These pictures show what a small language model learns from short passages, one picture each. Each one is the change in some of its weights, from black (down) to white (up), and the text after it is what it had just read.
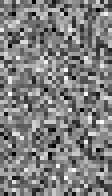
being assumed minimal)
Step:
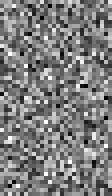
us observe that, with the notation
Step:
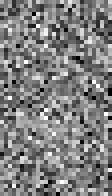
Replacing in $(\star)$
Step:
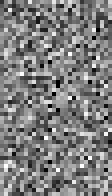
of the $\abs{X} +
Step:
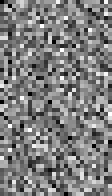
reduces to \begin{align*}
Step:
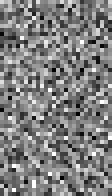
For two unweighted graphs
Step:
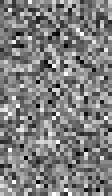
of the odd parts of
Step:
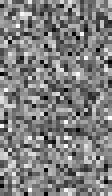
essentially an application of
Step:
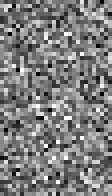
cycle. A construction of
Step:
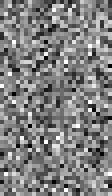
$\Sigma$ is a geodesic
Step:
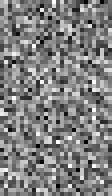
form for any Hermitian
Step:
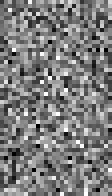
of this Appendix, we assume
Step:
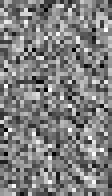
the small scale features
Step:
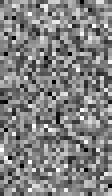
two labeled graphs with the same
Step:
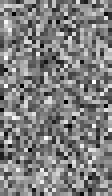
The theorem follows upon noticing that
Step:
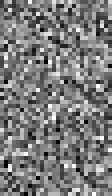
of Le and Sesum, we
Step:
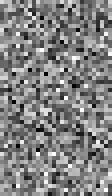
For about a fortnight
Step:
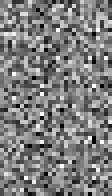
$\epsilon_{\Delta}$. We describe the
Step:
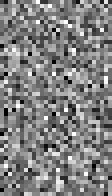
first-order differential equation whose
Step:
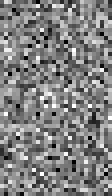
: the line soliton should
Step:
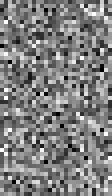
BKMP conjecture. In
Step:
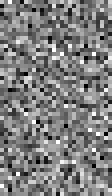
corresponds to the unique decomposition of form
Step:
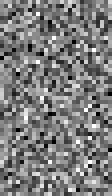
In particular, $$\inf
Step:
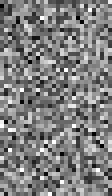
by all of $S$ (also
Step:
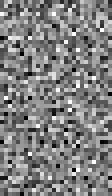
a point $y_2\colon
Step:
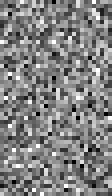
a transversal slice of
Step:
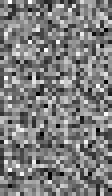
in Theorem \ref{thm41}
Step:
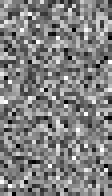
an IFS is affine,
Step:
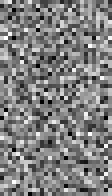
and in the case when $d$ is
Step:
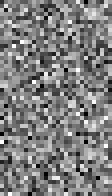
set is empty, whereas the
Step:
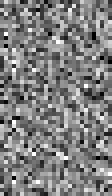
as Gaussian probability
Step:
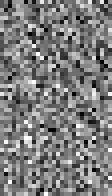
hypersurface. By Proposition
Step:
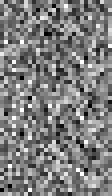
prediction, where the NN
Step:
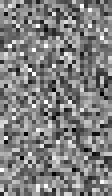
more effective approach would be
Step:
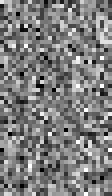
contradiction as above. The final
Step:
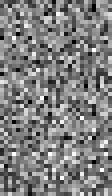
Banach algebra, $a\in
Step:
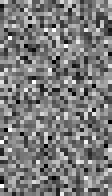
case when they are smooth. Some of
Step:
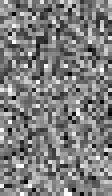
state to three distinct stationary
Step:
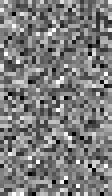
state $\tau$; \item
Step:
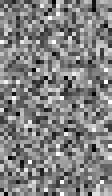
a quasi-Banach space with
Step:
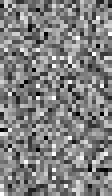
can apply Itô's formula to
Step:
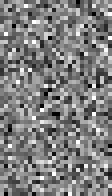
located through two decreasing
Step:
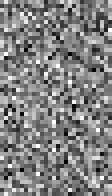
approximated cost, similar to that
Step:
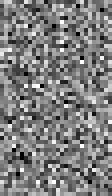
assumption and a lemma. \medskip
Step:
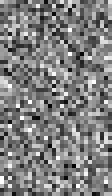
step. \textit{Step}
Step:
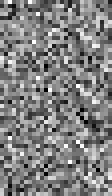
infeasibility, or
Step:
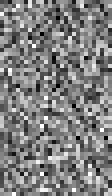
called psychoinformation if
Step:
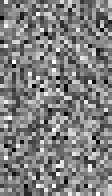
inequality $\be[A\cdot B]
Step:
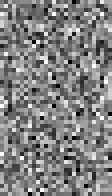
Frankfurt aktiv
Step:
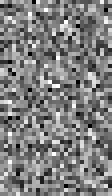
scheme gives us a substantial
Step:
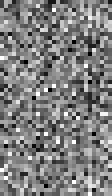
$D_4$ given by Theorem
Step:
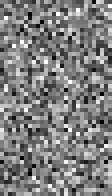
lead to study the solution
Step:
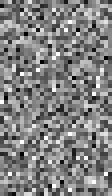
since $\mathcal{F}_s$ is
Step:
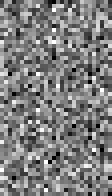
$L$ be a Riemannian
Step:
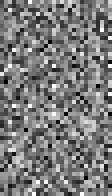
of negative eigenvalues of
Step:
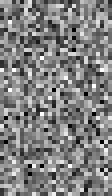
Let us first illustrate this
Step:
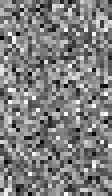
$(a_{ij})$ that is defined by
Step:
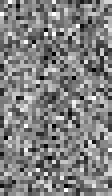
primes. As a consequence
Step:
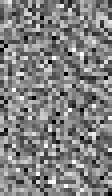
The explicit time integration scheme's
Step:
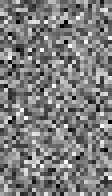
and an $m$-cycle by
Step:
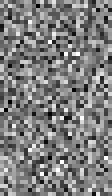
\end{align*} Using
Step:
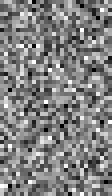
sufficient to capture all the
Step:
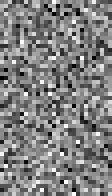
cuts for efficient
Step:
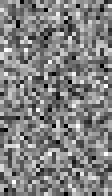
the algorithm is significantly
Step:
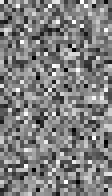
isomorphism if and only if there exists a
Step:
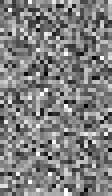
of these parameters. We therefore
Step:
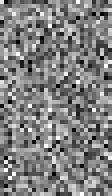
submanifold with constant mean
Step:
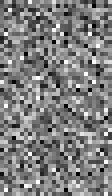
of the non-identity edges
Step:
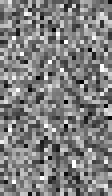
The contour function is slightly
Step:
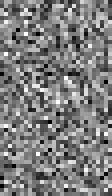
the NP-complete problem
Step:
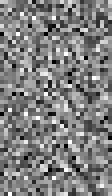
known only for $N\geq
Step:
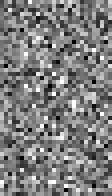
of a function $w\in
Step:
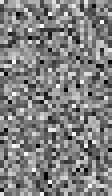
in time. Explicit time integration
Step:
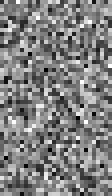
adding rows with zeroes.
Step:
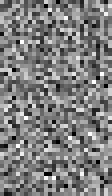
orthosymplectic} Lie
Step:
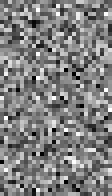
for a meromorphic solution at
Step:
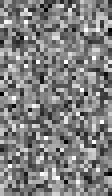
the previous case, is to let time
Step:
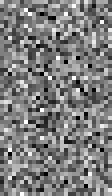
of (1). Except the
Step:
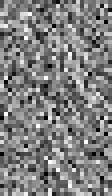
hold true if we
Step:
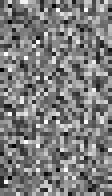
Diagram II.11
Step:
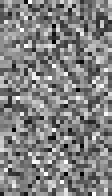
unsolved problem about
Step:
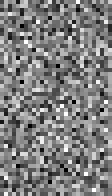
\geq R_0, r \geq
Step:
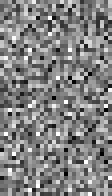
\{n+1\}$. The resulting
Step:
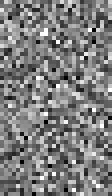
with discrete delay using a
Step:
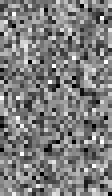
object that does not satisfy the
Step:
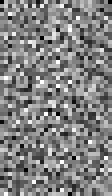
z+y \left( x\circ
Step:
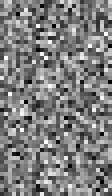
any sequence of operations of type
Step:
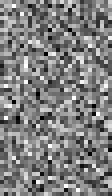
us fix a positive integer $n$. If
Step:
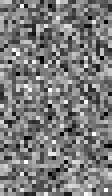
closed. If $ X $ is a linear
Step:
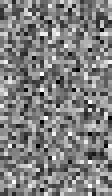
If $\Gamma$ is homogeneous
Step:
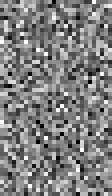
\to H$ with $(\id \otimes
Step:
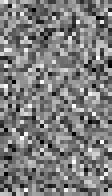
the linearized action induces
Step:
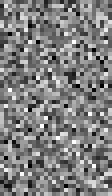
can find a projection $p \in
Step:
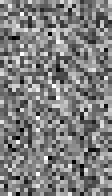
mechanical systems:
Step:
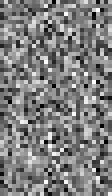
give relatively easy proofs
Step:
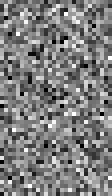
morphisms, respectively. \item
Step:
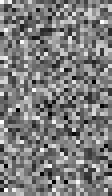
is bounded for all finite $r$ and
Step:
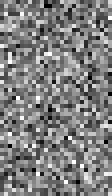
power is similar. In the following,
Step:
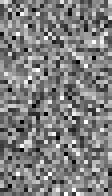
has full rank if and only if
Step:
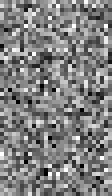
is atomic. Assume first that
